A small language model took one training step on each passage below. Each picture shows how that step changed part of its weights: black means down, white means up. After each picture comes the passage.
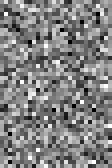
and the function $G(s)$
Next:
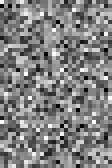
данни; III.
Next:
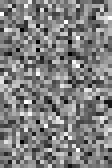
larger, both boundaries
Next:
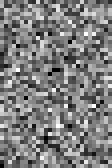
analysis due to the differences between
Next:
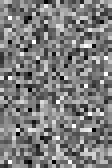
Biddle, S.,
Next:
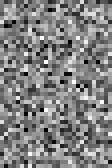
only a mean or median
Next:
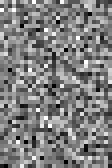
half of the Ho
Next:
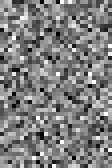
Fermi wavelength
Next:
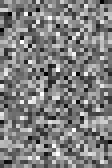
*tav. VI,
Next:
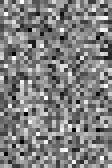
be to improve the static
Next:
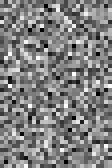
that are almost sufficient
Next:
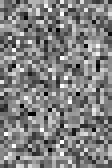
(fundamental) version
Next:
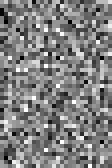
unique family
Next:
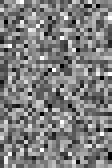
has long and very strong
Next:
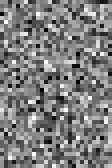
absence of an internal
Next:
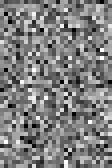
designed to suppress the
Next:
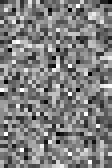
so'zlar. Milliy
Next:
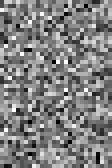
$H=0$ T under
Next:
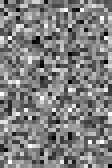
mechanisms behind
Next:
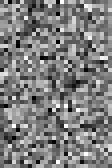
general population (4).
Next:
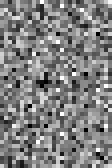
як Б. Милич
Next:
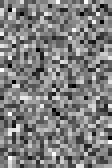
qu'il ne distingue
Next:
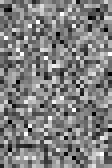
weniger stark
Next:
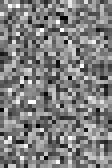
transport vositalarining
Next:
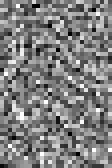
de éxito en la
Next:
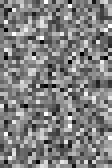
behaviour of a measure
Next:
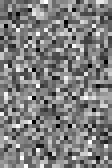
на анализе
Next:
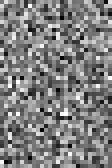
field, we consider the maximal
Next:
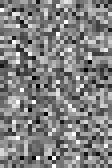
\bibitem[Warren et
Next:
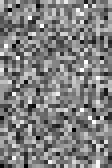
adaptem à nova
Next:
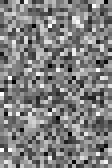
impurities. In
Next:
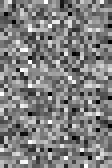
sur CERSS. -
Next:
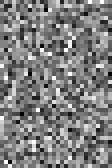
Lekin bu usul
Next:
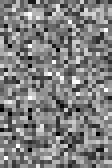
density value to $u$.
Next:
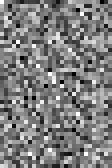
and {Goncharov},
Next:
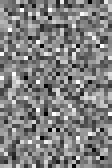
the Lie algebra
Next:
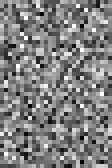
banking predictive
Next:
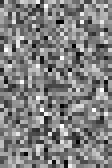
mass models in flavor
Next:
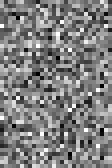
transverse momentum.
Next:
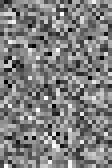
Medical Interventional
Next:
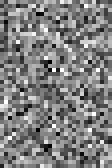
lalu aduk hingga
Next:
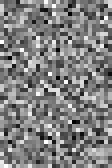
discussions, we can
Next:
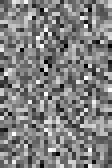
a edição do livro
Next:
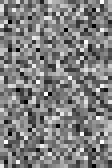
viscosity. For a
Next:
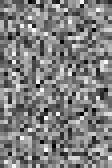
statistically significant
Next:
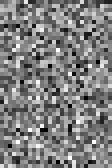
analyze the problem. A
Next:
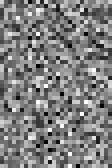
similar work at optical or
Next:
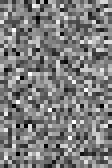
identical to those used to
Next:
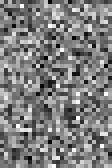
restriction operator
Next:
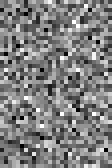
the qubits he/she
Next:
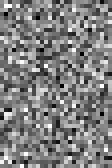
grupos de discusión
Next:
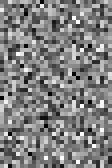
pengabdian kepada
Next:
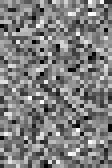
between Nusselt number and
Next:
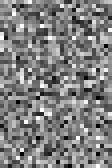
травм, їх
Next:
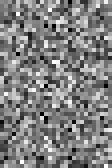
of grains grown to a
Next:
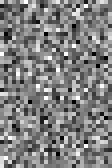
novo século.
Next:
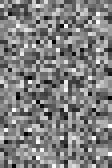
$PDES \geq
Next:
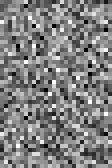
for the aggregation to
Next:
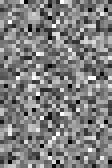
the 6th and 9th
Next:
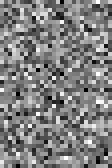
дал свое
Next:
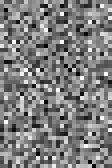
инқилоблар, фан
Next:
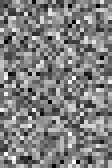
decreases and might pass
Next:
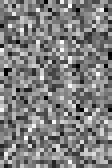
disputes involving the
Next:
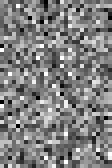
that all sources should
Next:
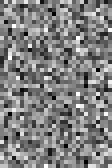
table columns on
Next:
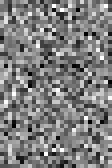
conclusion is also valid
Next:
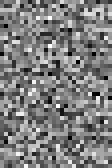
value of state-dependent
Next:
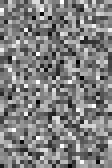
the following dimensionless
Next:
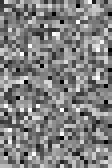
and $Z_a e$ and
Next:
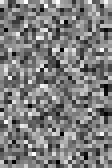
va ma'rifat
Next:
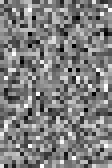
chifles de camote
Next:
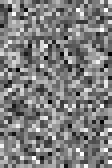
des résultats, des
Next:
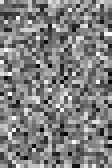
uy va yovvoyi
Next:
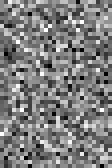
intuito de
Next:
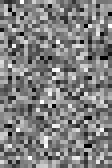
When comparing the
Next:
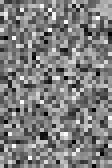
KTeV result and then
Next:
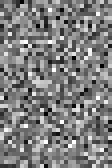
al risentimento di
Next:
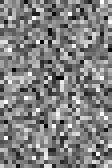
farqli tomoni
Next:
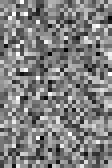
we have, \begin{align}
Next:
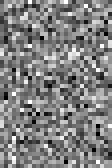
$p$ at which the shot
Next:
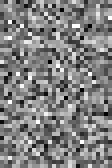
with algorithmic parameter
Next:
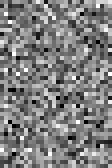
Beispiel wird
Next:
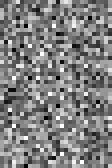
25 papers) followed
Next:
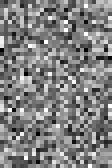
shape, rotation,
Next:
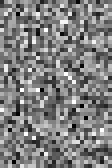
за способом
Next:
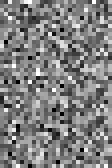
expected to have low masses.
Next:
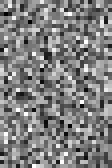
q_i^l \in
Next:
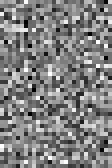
where the photon interacts with
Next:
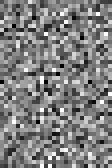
al interior del cañón
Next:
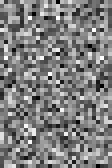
Community discovery
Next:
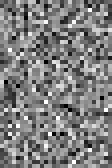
method of Zeeman
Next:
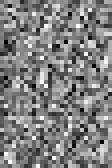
Di tengah arus
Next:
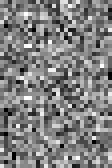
quantum error correction
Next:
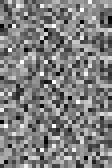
qamrab olinadi.
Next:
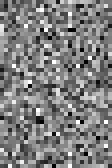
the discriminator network used
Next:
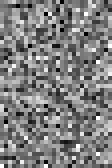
time. For the latter,
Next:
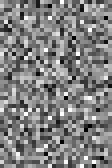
dimensional space the third
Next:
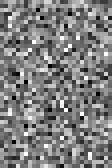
\tilde E_1 + \tilde
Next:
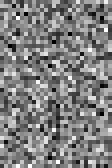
an attempt to define
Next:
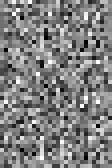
tib va mantiq
